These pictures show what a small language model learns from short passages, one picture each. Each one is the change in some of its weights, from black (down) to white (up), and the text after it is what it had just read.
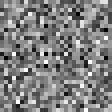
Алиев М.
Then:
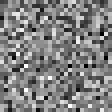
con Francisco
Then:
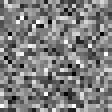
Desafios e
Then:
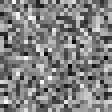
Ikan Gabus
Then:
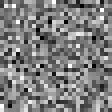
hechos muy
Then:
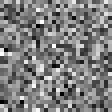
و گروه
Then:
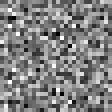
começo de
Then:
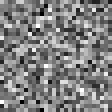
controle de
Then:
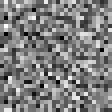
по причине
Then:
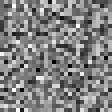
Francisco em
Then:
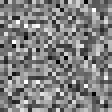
que devem ser
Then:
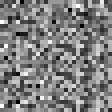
y la cantidad
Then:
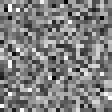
kunda sport
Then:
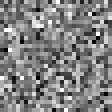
4, welche
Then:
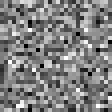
foram: Material das
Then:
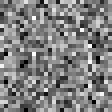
свічення, та
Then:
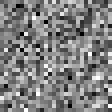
son herramientas
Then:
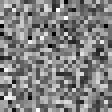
va kartografiya
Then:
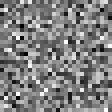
bug' bilan
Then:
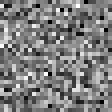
nosso ordenamento
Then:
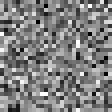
companiei în
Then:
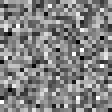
практической частью
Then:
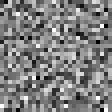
Esperar un
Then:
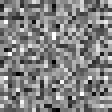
comportamiento de los
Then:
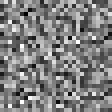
системе Республики с
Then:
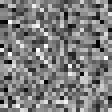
Les tailles
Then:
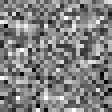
podendo ele ser da
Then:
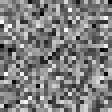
system clears
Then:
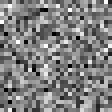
and F. C.
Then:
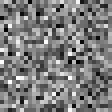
paa allerede
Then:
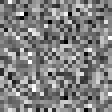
setenta e
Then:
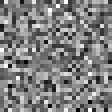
'water' te
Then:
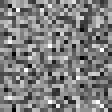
bilan bog'langan
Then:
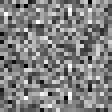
buzishga yoki
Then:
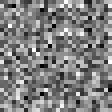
teacher training
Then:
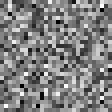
bases de la
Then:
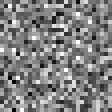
and summary
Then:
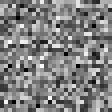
no acesso ao
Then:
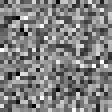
la cantidad de
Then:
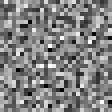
как экологически
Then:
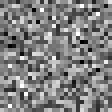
evolução das
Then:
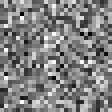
правовых систем
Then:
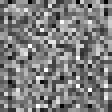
radio y
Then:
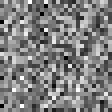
В финале
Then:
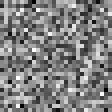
qo'shish orqali
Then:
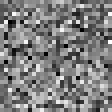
menegaskan bahwa
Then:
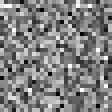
sal. Dez
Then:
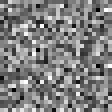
tidak dipahami
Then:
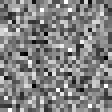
göre birden
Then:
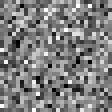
de los motivos de
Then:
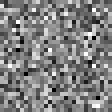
soni umumiy
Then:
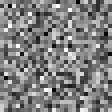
dans un hôtel
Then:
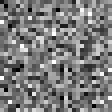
chiqqan holda
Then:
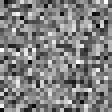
Estado, o que
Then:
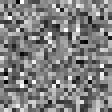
eden Dünya
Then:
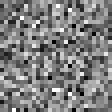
as bandas do
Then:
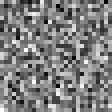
SYSTEM OF
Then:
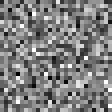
water management
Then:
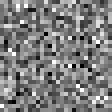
излаган деб
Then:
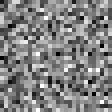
se duplican
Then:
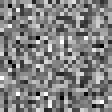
uchun ishlab chiqilgan
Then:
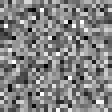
об образовании.
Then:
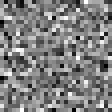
reeds lang
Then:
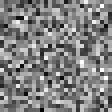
familiar contra
